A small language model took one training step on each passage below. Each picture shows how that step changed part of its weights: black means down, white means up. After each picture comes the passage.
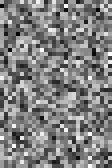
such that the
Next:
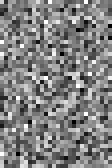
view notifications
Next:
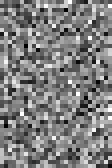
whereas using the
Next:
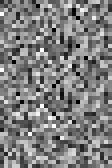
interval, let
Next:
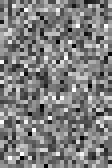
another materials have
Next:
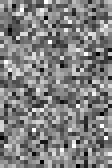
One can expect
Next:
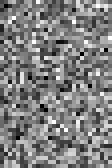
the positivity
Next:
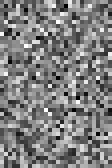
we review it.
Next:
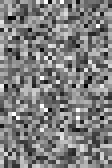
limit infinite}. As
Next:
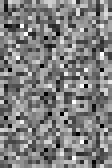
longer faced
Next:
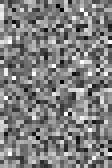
to half of
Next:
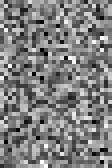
of real and complex
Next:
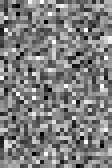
quotient by
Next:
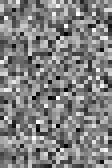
been collected.
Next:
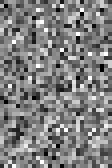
the normative
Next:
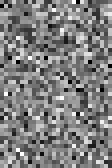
$\varphi$ is
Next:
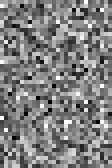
initial positive economic
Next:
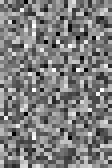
– hand side is
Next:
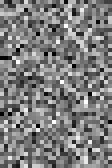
polynomials, we
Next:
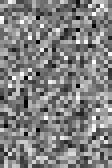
using International
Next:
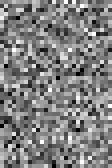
School of
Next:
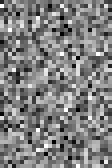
the elementary vectors
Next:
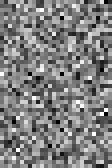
will communicate
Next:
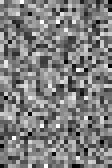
hand it is easily
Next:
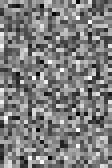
assessed the
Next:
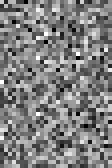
whether the element is
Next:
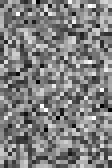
of literature on
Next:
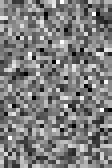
might become a
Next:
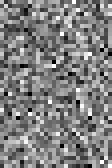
$g$ and
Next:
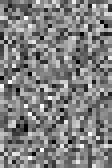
close arm.
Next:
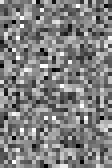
*the aim of
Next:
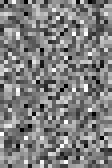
is a vertex of
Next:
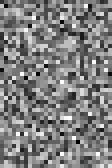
In particular, each
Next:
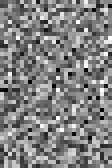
Approach to
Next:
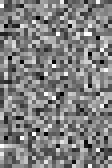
confirmed by
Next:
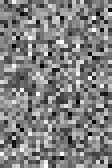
are the asymptotic
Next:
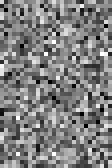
multiple takes of
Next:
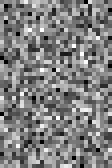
e) respectively.
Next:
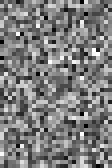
better understanding of how
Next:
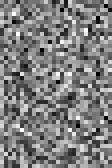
and a discussion
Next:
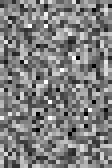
help me to satisfy
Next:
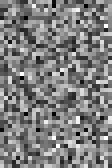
developing a
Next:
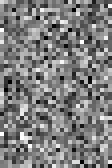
weakly separating
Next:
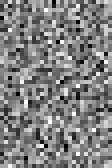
incoming long
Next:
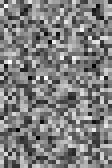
of diagonal and
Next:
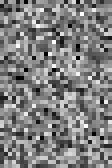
the proof is also
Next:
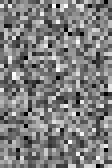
is equally
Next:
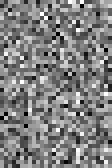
is shown on the
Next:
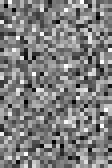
reaction scheme :
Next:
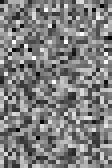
of Road
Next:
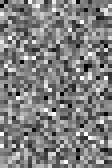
that is symmetric about
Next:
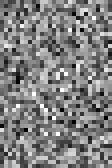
the government,
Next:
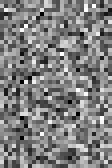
\noindent Thus,
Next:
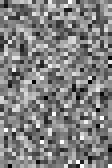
with the exception
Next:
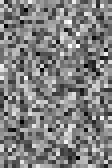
algebra and denote it
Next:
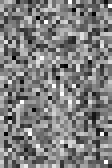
generating functions which
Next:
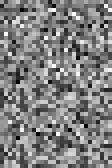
the tag
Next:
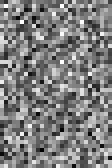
authority of University
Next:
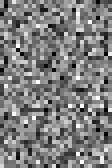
represents the region
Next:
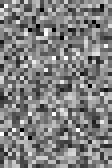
The coefficient of
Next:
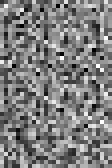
body of literature
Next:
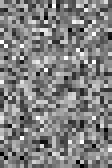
The accuracy of
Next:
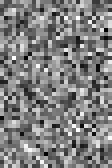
has the following
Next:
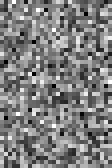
rates has its
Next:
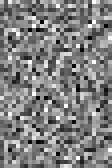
H., Abu
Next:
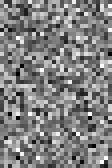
$u$ and
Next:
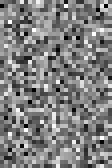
models that integrate
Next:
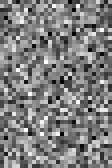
if they did
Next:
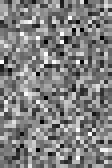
These are the most
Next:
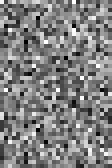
original oil in
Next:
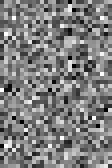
We start by
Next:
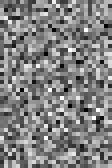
tow. The
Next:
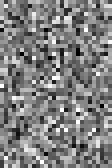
the west and
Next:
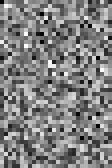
= det
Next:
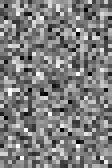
paper uses our
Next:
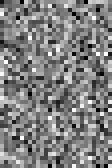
temperature, and
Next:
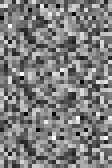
developing countries
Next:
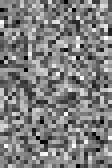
is one of the
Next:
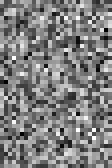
has the goal
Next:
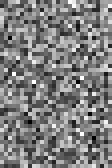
effect of size on
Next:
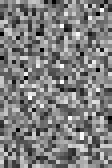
\bigskip We end
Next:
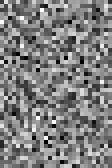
instance connected to the
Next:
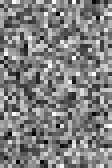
in the group
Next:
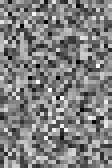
to be strictly
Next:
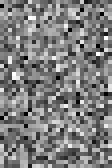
is equipped
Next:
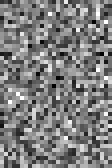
two cases in Section
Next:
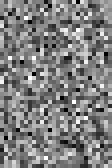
again unless
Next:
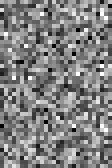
Fo :
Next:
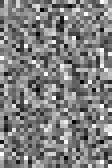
gerbe bound
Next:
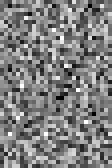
solutions $\theta
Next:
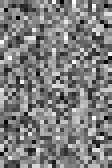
proposed concept.
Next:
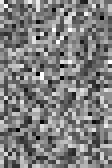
of each method and
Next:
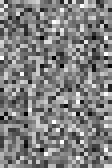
is an end of
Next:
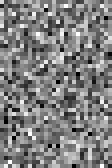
Mapping from the
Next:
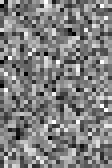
the bigger
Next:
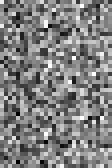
in the similar
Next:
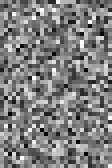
trends should be
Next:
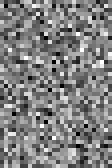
+ \gamma ,
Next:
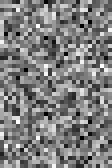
slightly different
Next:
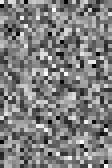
to an associative
